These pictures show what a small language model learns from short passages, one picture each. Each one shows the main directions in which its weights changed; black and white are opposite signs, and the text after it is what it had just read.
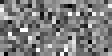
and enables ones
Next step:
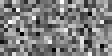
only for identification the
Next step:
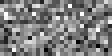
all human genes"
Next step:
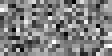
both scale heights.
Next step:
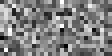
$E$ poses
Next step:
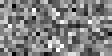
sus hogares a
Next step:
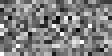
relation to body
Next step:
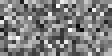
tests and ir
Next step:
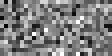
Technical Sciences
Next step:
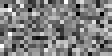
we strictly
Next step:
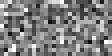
of the military
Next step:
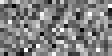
It foresees
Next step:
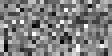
thus providing an
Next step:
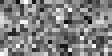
further enclosed in
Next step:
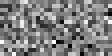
establishment of a
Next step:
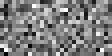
values. As an
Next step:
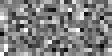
as electronic beam
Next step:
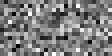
programmes slightly
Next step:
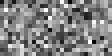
the evolving
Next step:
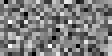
lower and upper
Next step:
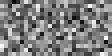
believed that
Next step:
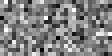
Im weiteren
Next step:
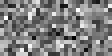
produkt); -
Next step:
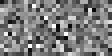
industrial development. It
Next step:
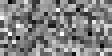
the trade-off
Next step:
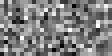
Uzbek government will
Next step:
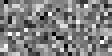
Reggae y
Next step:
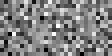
Practices in a
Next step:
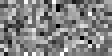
enquanto materialidade
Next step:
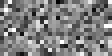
On the other hand,
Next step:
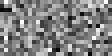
weakly supervised
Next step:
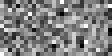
estas estaban con
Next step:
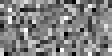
and discovery,
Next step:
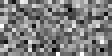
to as the parameterized
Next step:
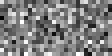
by the other reporters
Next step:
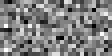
dos fatores mais
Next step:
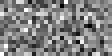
ascensão da
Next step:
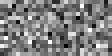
iPad e
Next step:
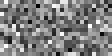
viver apenas
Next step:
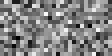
reviewed the results and
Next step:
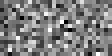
usage, and
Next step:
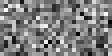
marginal increase seen
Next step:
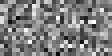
среды в
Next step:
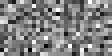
to low contributions of
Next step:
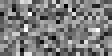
etadi degan
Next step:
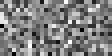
which has a significant effect
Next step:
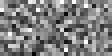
equations of motion and
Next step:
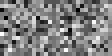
in the stabilization
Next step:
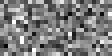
is a condition that must
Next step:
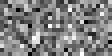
We show that a
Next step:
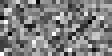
reaction was fast
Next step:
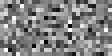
of flow, a
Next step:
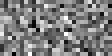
exploration, thus
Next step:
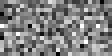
legal person, public
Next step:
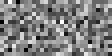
footnote 2 of
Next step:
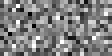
the granules are
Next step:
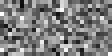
powered (at
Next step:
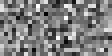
and model limitations
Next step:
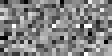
Toshkent va
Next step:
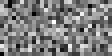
for adaptation to climate
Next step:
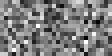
improve QoL;
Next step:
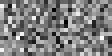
de a equipe
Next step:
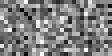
for the use in
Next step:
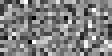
and text forms used
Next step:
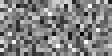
de Santa
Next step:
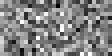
resultant compromise
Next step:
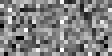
the discovery of
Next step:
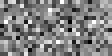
sword, the
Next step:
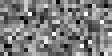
CSPs in
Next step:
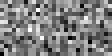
LB code features
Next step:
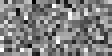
0 #For each
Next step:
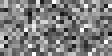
quiver subtraction
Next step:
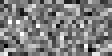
period, but this is
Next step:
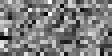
spot. Of
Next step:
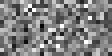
execute simple
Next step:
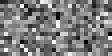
lithographic and
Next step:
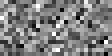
mapped to the
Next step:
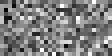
clockwise and
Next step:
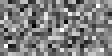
sequence and the
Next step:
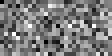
obtidas ao
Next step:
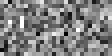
niet voor in het
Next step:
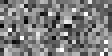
realistic molecules
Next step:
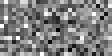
much data as possible as
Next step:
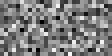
from the aortic
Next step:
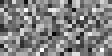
at their facility.
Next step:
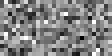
the appropriate
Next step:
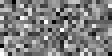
braccio il
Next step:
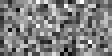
and enrich user
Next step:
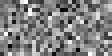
parameter and thus on
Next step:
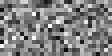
to the hospital
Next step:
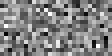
– Qurilish
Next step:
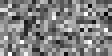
con TA, con
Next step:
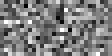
for the intended research
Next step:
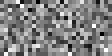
of tactile
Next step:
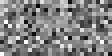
this ecosystem have
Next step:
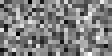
{author} {\bibfnamefont
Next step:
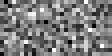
the flow rate determined by
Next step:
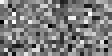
Study of a
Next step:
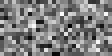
patient had no
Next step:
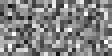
and fungal
